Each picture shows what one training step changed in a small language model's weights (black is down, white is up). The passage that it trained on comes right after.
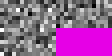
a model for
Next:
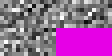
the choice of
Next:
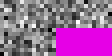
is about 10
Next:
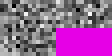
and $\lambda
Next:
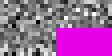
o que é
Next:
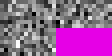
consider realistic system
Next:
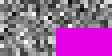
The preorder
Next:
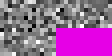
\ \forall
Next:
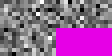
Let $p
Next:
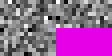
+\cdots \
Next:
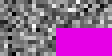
the closure
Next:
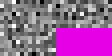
done on
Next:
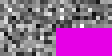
las empresas
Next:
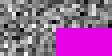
on the number of
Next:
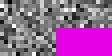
ser lida
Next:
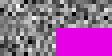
prove a
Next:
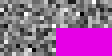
number of the second
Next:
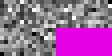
most important
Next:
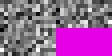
first component of
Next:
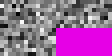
integrated into
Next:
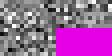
last two
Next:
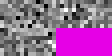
series in
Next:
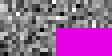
sm ga
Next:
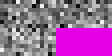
function scans from
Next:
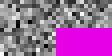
be finally
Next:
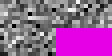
the sampled
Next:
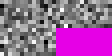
four fixed
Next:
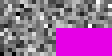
problems. It
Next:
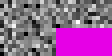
same model to
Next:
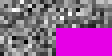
the parameter in
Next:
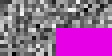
the signature
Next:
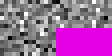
are called proper
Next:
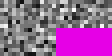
serves as
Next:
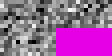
the STM
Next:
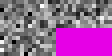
ordering by the
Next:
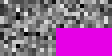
best results
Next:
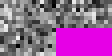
pulse results
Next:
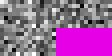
ще –
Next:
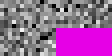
in two dimensions
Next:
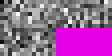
charge}}, in
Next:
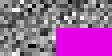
the present
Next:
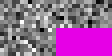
is lower when
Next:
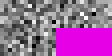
of the disk
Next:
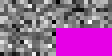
of cinema
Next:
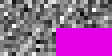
The boundary conditions
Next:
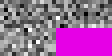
coupling of
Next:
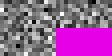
niet te
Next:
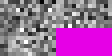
a BCI
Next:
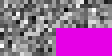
да се
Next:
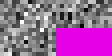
is the density
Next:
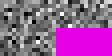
The decays
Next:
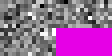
Thu Jul
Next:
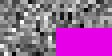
is the function
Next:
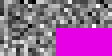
Both these two
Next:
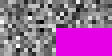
with space- or
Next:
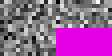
And to
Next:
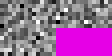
small enough to
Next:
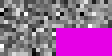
\widetilde {
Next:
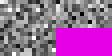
peak of the
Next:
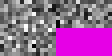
considered constant.
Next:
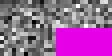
an extremum
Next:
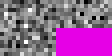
down the
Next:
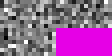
DM mass
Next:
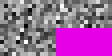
up to the order
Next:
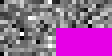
theorem [21]
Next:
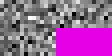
present a
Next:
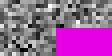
integral into two
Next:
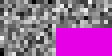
section and Theorem
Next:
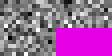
in developing
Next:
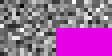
that couple
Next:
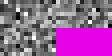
bundle of
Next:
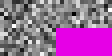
West are all
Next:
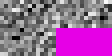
the fact that
